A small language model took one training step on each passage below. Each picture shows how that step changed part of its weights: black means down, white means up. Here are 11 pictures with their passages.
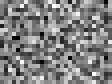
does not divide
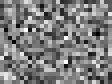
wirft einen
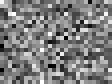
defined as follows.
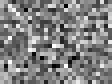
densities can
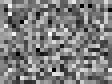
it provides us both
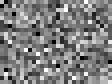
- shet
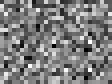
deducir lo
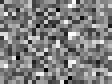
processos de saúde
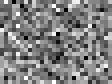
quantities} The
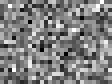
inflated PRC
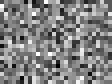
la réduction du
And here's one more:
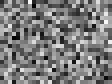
is a complex
